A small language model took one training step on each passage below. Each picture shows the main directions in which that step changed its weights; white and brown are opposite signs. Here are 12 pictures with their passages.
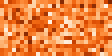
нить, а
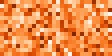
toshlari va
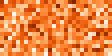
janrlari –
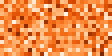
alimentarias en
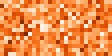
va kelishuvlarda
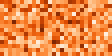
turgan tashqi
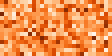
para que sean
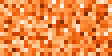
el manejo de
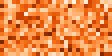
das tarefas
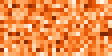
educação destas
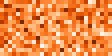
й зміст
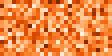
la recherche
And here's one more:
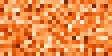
уровня в
